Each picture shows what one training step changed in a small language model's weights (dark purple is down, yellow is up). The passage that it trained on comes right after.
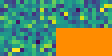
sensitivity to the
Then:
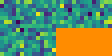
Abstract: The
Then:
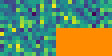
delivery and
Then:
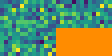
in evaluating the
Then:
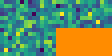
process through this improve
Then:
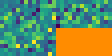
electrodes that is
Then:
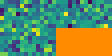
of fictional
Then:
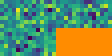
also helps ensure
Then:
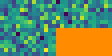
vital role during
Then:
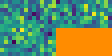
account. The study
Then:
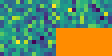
It was found
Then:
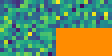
by coating of
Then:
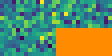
wind generating forms
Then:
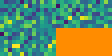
network and is only
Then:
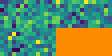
and reduce high
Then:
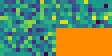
devices to
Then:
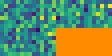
difficult to integrate
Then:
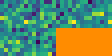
can undergo the
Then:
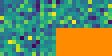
would be built
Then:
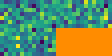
used to specify
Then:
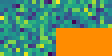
wood material which
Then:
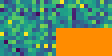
satisfaction and secondary
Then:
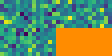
fiber and low
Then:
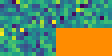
Language of
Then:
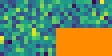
a method for
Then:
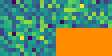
social media posts
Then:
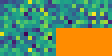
to the different mechanisms
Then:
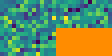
as the theoretical
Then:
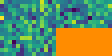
brands when
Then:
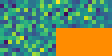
a large number of
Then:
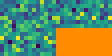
as technical protocols
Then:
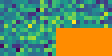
check the
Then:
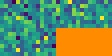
knowledge of the population
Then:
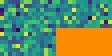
of personnel
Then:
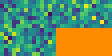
the headline
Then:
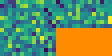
Codes Primary
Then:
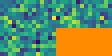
as the state of
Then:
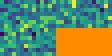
locations while each
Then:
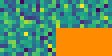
products, such as
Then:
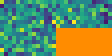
The motion
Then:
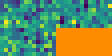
after the onset
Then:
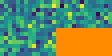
contrast, the
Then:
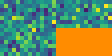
More than 10 years
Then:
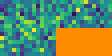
lending decisions and
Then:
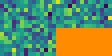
the level of services
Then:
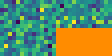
information from any x
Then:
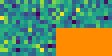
disorder that
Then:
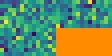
for other spelling
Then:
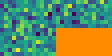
the major communities of
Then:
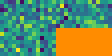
voltage were recorded from
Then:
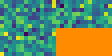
conclusion, the
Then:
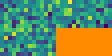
the resulting values of
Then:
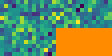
higher than common
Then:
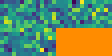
along with other large
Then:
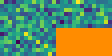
conscious and
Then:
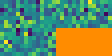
measures are used for
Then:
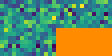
including cancer.
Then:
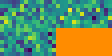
for application in
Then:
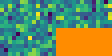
infer that there
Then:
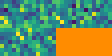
when managing high
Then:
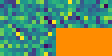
A customer
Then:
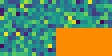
of the effectiveness of
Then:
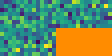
depression and the
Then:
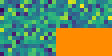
of confidence,
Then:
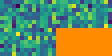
which leads to
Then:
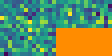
decentralized nature
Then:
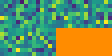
relief to
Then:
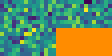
the study indicate the
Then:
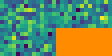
suggested by,
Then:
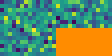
and K2 had
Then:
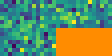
individual aspects of the
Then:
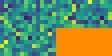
every integer
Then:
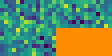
products, serving
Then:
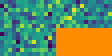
the Region of
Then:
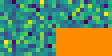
project. The described
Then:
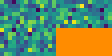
analysis of the issues
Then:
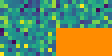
studies, such as
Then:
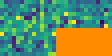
given the problem of
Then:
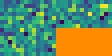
described a medical process
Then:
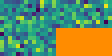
classical optimization
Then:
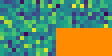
flame and was
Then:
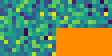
is also presented to
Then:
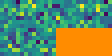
bit by some
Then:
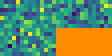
capacity to invest in
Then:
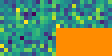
become more comprehensive
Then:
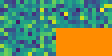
sensitivity to
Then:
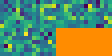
adaptation is defined
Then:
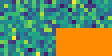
complex should increase due
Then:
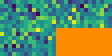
chain integration and environmental
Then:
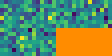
added to it.
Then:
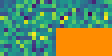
has an impact on
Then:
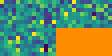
The discipline
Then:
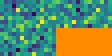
been widely
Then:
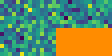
India Wards
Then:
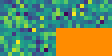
out of the
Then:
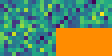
the potential for
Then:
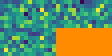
to develop novel power
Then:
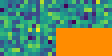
matters. These
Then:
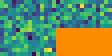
useful, not only
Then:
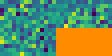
of the six
